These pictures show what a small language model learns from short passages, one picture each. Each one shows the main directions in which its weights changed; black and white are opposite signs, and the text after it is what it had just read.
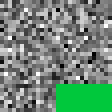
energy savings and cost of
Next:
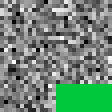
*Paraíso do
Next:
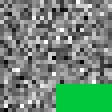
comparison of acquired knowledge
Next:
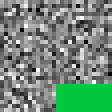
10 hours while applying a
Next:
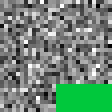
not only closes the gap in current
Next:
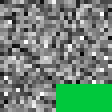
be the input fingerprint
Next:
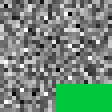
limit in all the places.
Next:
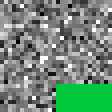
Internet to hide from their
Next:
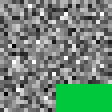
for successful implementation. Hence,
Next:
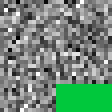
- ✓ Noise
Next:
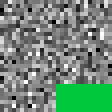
of existing neutronic
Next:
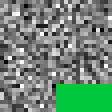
2025 Co-funded by the
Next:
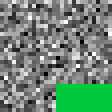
1991) and therefore the problem
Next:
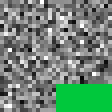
affect human rights policy and
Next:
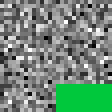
detecting one type of food
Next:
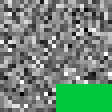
invite sympathy. I
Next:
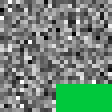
and the malate present in the
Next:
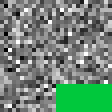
greater than 2 or number of white
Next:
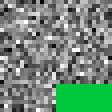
the 191 docking of
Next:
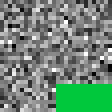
the way in which the interaction between
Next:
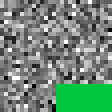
issue is the lack of public
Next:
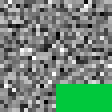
in business activities. These priorities
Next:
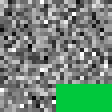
dose, and 2 for both
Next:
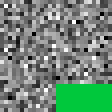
little affected by it.
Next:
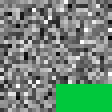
encounter repeat starts
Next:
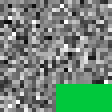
hydrophilic bonding,
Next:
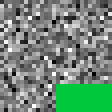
nature beings occurred
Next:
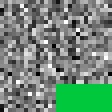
future, as well as research and development of
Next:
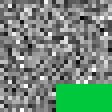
load cell and operating with
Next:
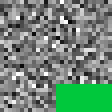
has been tested for normality
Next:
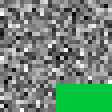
to proactively collect
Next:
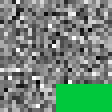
database (Kattge et
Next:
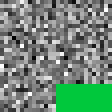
creation of specialized government
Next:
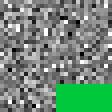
the foundation for future work aimed at
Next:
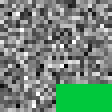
signals H_ψ and
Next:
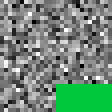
NETWORK OF
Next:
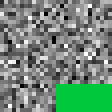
an epigone group integrated by
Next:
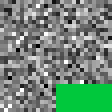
early project (particularly in
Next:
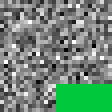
will take lesser effort from the
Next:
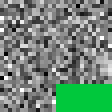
in primary dentition has been reported
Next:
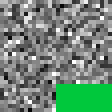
205 mGy which was less compared
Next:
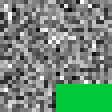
cultural and ecological genocide”
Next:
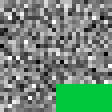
on Road Restraint
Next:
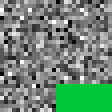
of GDP and 7% of
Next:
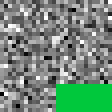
the topics "Travel"
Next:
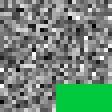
management plan (DMP)
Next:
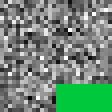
in various countries, populations with
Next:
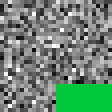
was compliant, and the
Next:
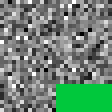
escheat and end up with
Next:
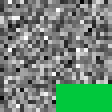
is created prior to data
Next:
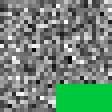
learning models are widely utilized
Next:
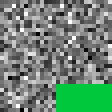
on the use of the essay as
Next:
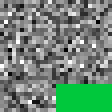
↳ Supernatural
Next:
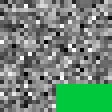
The results of the study show that two factors
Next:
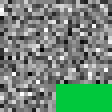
of adaptive management of industrial
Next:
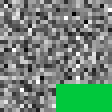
earthquake in the future.
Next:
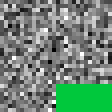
the second level, and finally,
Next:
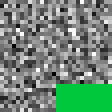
approach of interviews. The sample for
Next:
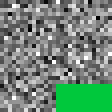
41 LEXICON
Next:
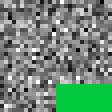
This could mean that prospective
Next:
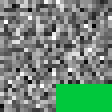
71-100). This standard
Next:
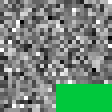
distinct regions: the
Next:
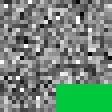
charge unbalance. Once the
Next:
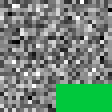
3. The real state of the system
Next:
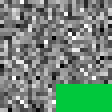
demonstrate how to use an ontology
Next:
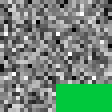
parents of the two
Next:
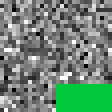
the issues of career guidance
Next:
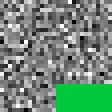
the initial manuscript and
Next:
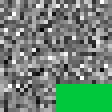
farmers' ignorance of the
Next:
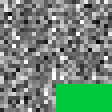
yet. Theoretically, a
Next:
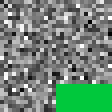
last question asked whether they
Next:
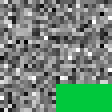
D . It should be noted that the
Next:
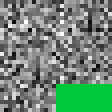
moral agency is dual in
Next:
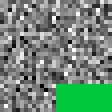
from the 10th-11th
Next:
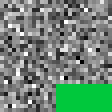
the original level of reports and
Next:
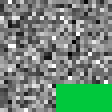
is shown in Fig. 10.
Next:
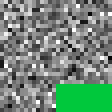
themselves (World Health
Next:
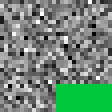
for CFRTP can be
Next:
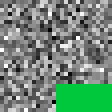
meaningful reductions in TB
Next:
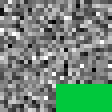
of Fig. 2), it is
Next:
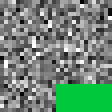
trustworthy than
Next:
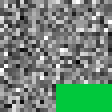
mapped to the propagation
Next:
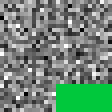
the sample. 96% and
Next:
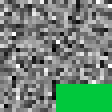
that the age ranges from
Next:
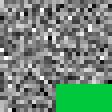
from 11 February
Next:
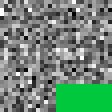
of the patient regarding name of the
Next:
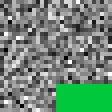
unprincipled elements,
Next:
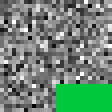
Vijaypur Dr.
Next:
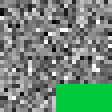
to those already built,
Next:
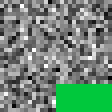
Also, it is to be noted
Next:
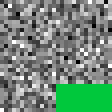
metal distribution in biological systems.
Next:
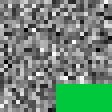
smoking and underlying lung
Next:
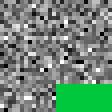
known as genetic variants or
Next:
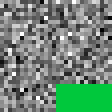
information on the pests for this activity.
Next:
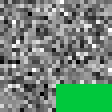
So, the nodes in
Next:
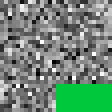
The design of new Water distribution
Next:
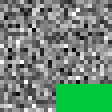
the N_2O concentrations are
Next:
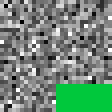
study, it was determined that the
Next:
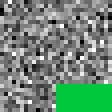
of the serially diluted
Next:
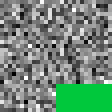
improving students' mathematical
